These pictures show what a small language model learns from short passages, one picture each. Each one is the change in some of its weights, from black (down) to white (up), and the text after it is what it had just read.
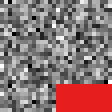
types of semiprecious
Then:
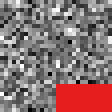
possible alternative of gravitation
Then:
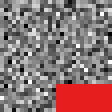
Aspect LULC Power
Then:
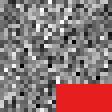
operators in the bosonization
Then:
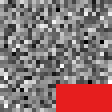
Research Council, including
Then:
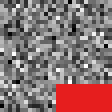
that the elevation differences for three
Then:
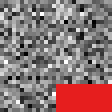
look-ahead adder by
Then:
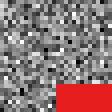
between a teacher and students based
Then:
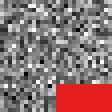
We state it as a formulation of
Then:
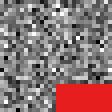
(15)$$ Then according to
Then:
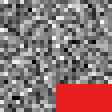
It is then covered with
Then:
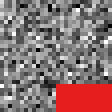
as an input. The beam
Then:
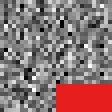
\caption{Example results of
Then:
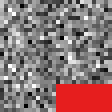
based on $\tau$ decay data.
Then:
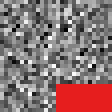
IT governance. Some
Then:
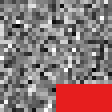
reversed (see inset in
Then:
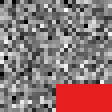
by the religious clerics
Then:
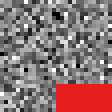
balance (Kelly et
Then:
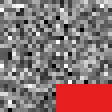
links using federated
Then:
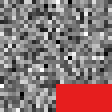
in this long journey with all
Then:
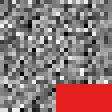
during this pre-carbonization
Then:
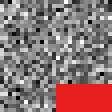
modes of transmission are much
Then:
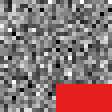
economic factors considerably
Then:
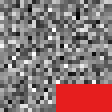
authors multiply Ricci
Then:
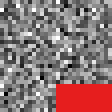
versus hybridization gap
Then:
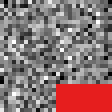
resources. A peer can
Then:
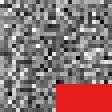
increase fishery production. The
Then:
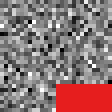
\label{sec:prop} For
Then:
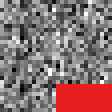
of stored energy than LP and
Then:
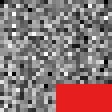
participating qubit lines and whose
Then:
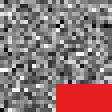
the preposition of place
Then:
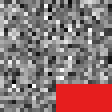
of the computation of entanglement
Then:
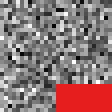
carbon and saturated
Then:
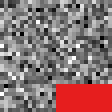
genetic influences; -
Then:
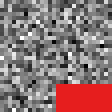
hole arrangement, the
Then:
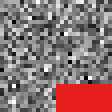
all areas of economic
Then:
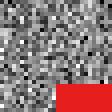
context'', i.e., when
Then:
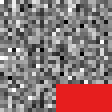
LCLU type Mean
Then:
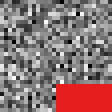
symptoms. Imaging
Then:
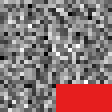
lenders who can be said
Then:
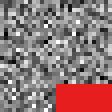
reduction and clustering algorithm,
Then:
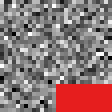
SM rates, and that the
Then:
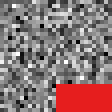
the extracted density of the
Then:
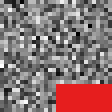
trigger. Delay
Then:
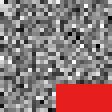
much more important not just to
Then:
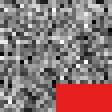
interferes with my learning is
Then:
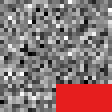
are ascorbic acids,
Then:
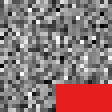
Degrees of Freedom
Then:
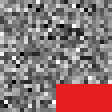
weight concrete can also be
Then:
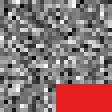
selection of adequate and
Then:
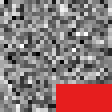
patients with DM do not differ
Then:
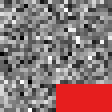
the only means of achieving
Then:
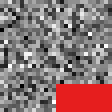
magnetic charge $P=\pm
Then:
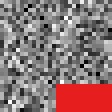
simple citations like those of
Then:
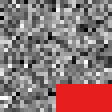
reality remains that the only
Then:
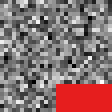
the factors motivating IP
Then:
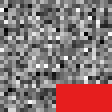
generator. We carry out a performance
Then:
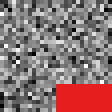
that the students, whether
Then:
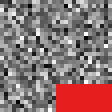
target image. The core
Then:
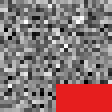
to be an exhaustive examination
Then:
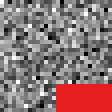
the string with a $1$ in
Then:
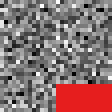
pig farms in the research
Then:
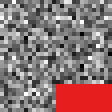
of both quantitative and
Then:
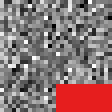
of ocean current energy potential for the
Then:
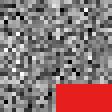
has been drastic change in their
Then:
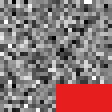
total catches peaked at
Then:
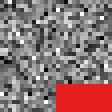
spectra of spatial energy fluxes
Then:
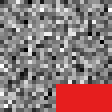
starts with Palestinian
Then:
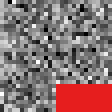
with order. Figure 10 shows stack of
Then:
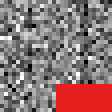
participation, and human capital,
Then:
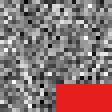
and may be increased by simply
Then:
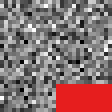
deserve further investigation.
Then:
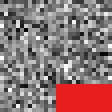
N(t), t\geq
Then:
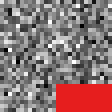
diameters (<2 mm,
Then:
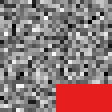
Yemilchyn District
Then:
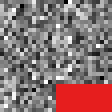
properties of the system are strongly
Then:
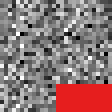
processes. Historically, the
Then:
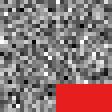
By substituting the
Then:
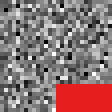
Indicators School
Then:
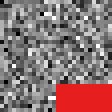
that few actual target
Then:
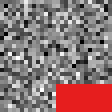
the capacity to effectively police
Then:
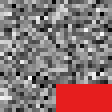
the ones obtained from the detailed
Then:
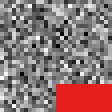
Ishan started prayer and
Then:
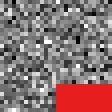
2010. The data sets enable
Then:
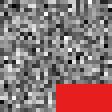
LEU connections to the
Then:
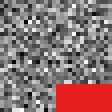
twice, once for
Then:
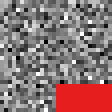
areas* pink, the
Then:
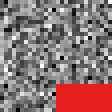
on the first $2j+1$
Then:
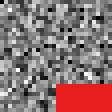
\exists c>0 \
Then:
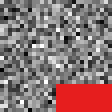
wrong. Therefore, the
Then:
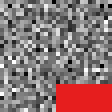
Ellie's journey does
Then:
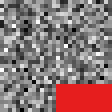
the coefficient vector, and
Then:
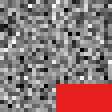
problem analytically is to solve the
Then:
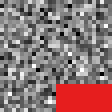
relationships, dreams,
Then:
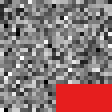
alter the tariff
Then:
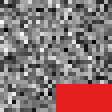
in terms of their internal genetic
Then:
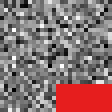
significant difference in the overall peer
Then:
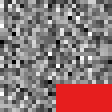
context of quantum critical systems is
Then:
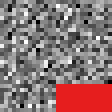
require an appropriate
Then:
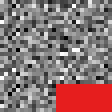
system that, depending on the
